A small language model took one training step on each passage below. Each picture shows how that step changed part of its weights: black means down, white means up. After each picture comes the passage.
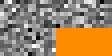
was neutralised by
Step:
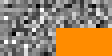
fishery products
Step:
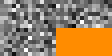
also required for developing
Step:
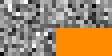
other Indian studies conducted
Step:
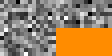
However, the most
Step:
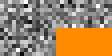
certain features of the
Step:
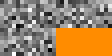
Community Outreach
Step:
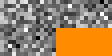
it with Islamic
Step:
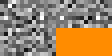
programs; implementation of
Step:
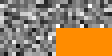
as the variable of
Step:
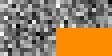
satisfaction such as
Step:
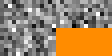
making [1],
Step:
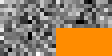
address these issues
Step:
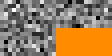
could be considered as
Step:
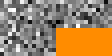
evaluate the EA
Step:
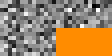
by powder
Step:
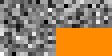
fermentation, and the
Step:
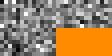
the following result.
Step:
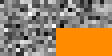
attitude of hiding
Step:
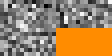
at max a
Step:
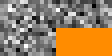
expertise and
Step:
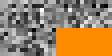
magnetic properties of these
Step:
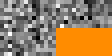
environmental factors, such
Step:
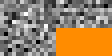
for financial products proposed
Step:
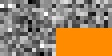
most cases, this
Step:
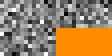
done with the
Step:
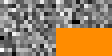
also require a
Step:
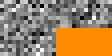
shown in Fig.
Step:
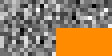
worse as compared
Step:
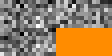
involved in this
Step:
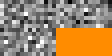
that directly determines
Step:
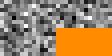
A, the mean
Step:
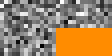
of the samples decreased
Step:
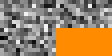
to the estimates,
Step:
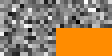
with the help of
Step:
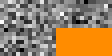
an attempt to
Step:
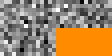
the field of education
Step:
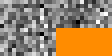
artificial neural networks by
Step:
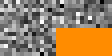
acceleration information obtained
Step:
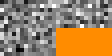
the dividend income
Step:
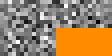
this implementation, questions
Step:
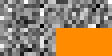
example. ```
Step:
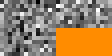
layer of the skin
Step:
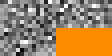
growth of sustainability,
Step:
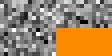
some time, it
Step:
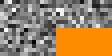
was produced,
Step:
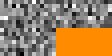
malignancy in
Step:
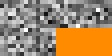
Study Design Total
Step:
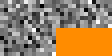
might not be
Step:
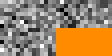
a feasible,
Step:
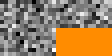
4.54 respectively
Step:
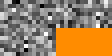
were documented using
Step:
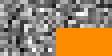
of straight lines instead
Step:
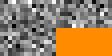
pF or less
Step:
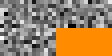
and RSPM
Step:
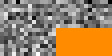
With these efforts in
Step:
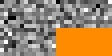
mode. The proposed
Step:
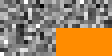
Method¹⁰ :
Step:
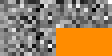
India. Fig
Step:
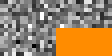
Agreement and
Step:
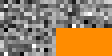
to 18th May
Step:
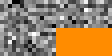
mounds were
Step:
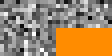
The invasive
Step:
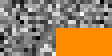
that could enable them
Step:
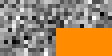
European Convention for
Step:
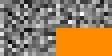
that, in the
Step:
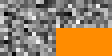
as a packing
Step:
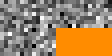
them to tasks,
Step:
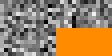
and their effectiveness in
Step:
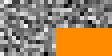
the literature consisted
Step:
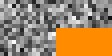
involved Indigenous
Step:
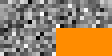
reading comprehension.
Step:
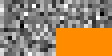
infrastructure that creates economic
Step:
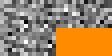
the data through descriptive
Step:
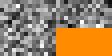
motivated for providing
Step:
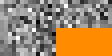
their proven effectiveness
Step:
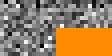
habits and about
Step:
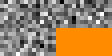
neurological disorders
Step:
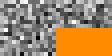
it brings the
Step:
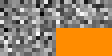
there in. It
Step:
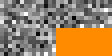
in the individual
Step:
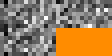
and Eigenvalue
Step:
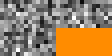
O. Box
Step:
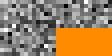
provide a new
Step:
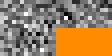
on fruit, particularly
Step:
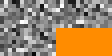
training [3].
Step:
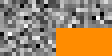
CT is the
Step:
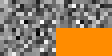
persisted symptoms
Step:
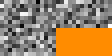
factor of system
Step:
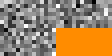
a particular feature.
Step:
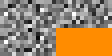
seasons. Our
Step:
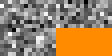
good agreement with test
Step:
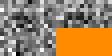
spectrum effectiveness that
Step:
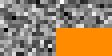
Second, a
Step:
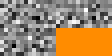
DL networks,
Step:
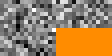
observed after 2020,
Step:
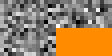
and their importance in
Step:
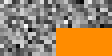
the independent variable was
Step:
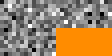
relationship is. This
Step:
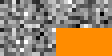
process. In
